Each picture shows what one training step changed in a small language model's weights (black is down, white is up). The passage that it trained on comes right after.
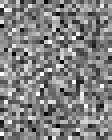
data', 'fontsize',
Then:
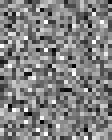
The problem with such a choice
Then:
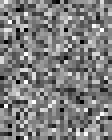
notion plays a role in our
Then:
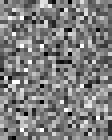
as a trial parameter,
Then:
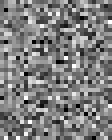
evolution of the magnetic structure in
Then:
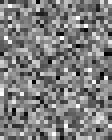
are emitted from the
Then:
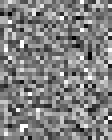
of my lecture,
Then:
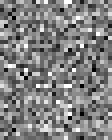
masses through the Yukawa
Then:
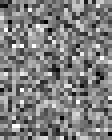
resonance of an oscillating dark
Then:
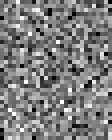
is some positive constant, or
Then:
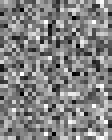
amorphous transition,
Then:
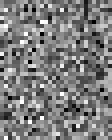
number of fractions per
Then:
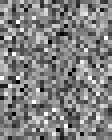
4)$ follows from a stronger
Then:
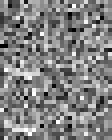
denumerated does not imply
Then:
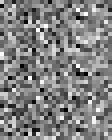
\cap e_\delta$
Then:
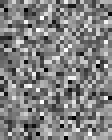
C.~Caroli and
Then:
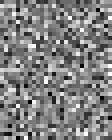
in comparison with our work
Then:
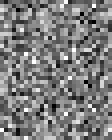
the second example is also given
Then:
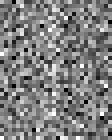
on $X$. Then
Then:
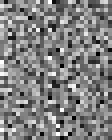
positive eigenvalue. This occurs for
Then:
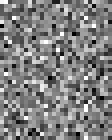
the procedure reproduces them
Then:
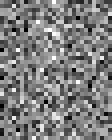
\ge 2$. There is
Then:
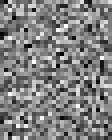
the exact one, with a
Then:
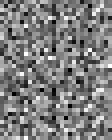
The former is based on
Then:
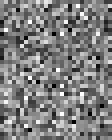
locations with identical altitude
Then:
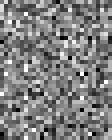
limit there is no notion of
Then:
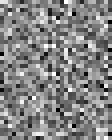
than or equal to $$
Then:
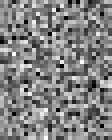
establish for the solution of the
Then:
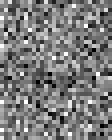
by the lensing power
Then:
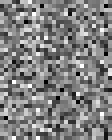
known in several instances to be
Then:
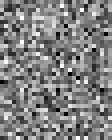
to the speed of sound
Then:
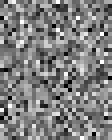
adjacent to him. Note
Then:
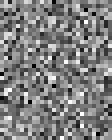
nondiffusive conserved
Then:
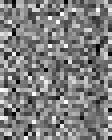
true Lie algebra. Consequently,
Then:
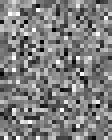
an explicit form of Nash
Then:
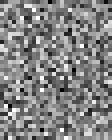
choose a matrix norm,
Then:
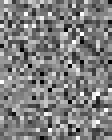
condition}. Moreover it was
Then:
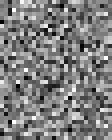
should be concave on
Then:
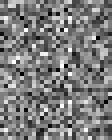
application. These {\tt
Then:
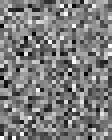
some index $i$, then
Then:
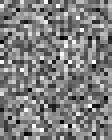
is no way to separate these
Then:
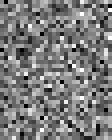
proposed here. Turning
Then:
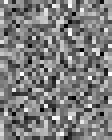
is stated and proved. In
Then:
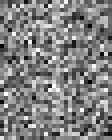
, \end{equation}
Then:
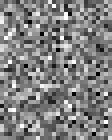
limited to chemical potentials below
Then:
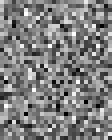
order in gradients and fields
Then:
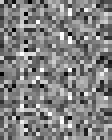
q\vert \neq
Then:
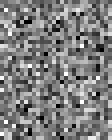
types of information provide different levels
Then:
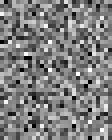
reducible. \qed
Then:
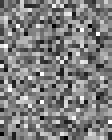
time at $a$ of
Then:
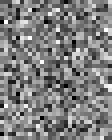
$\vc V$ of
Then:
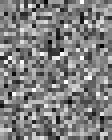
concave, the
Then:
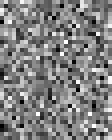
can be found in Chen
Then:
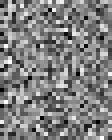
$X$ with boundary
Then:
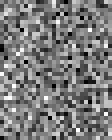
across the next Hopf
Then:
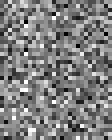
to a canonical basis in
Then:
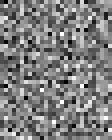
axes, both of which
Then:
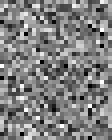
$R$ is the scalar
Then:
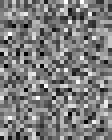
depictable in the generic
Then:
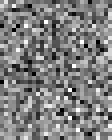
effect is analyzed in Section
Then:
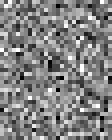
similarity than the others.
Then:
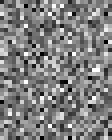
0.1a Theorem}:
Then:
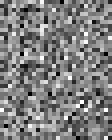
{author} {\bibfnamefont
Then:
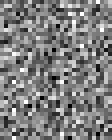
account will therefore favor quantities
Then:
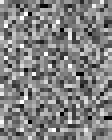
subcube. We denote
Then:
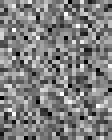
gauginos in Figure
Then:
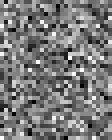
Manin matrices.
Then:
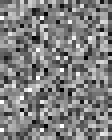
\subsubsection{Interim summary
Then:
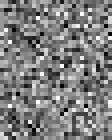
distribution of partons in terms
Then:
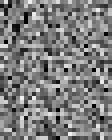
only to the corresponding Bethe
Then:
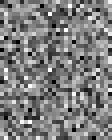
contraction of $\b$
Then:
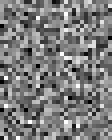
two endpoints of edge
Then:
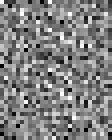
when $c\neq
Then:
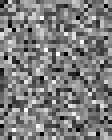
to a maximal sphere system
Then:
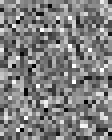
analyzing mutual information
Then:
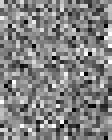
graded object (defined by the
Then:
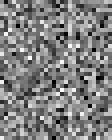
comments. P.I
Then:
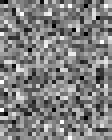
cooling, combustion
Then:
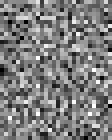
too late for Chen whose response
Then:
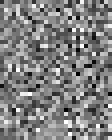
functions of three off-diagonal
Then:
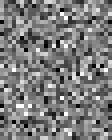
{\mathcal C}$. Hence
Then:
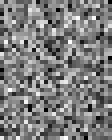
various numerical N-body
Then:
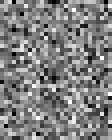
is that the emission spectrum features
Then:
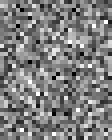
in these families are defined
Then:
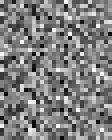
in \textbf{bold}.
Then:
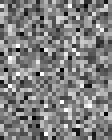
at higher redshifts,
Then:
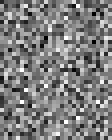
(the number of cyclic
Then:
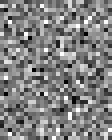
evolutionary calculations, in particular
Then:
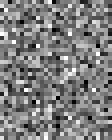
stringent precision. The next
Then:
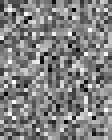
fixed points with permutations containing
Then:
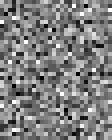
The pressure torque here arises
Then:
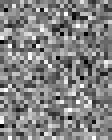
activation layer, in
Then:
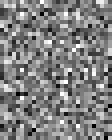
national conversation about
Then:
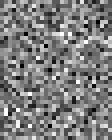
the small cross section of elastic
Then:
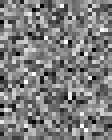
S$ then there is a
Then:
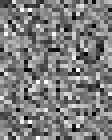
model of the response of
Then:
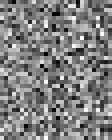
ones that do not. The
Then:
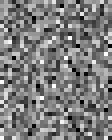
identity $\idperm$.
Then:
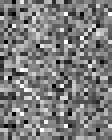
from below has a ground
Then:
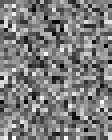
model. \newblock {\em
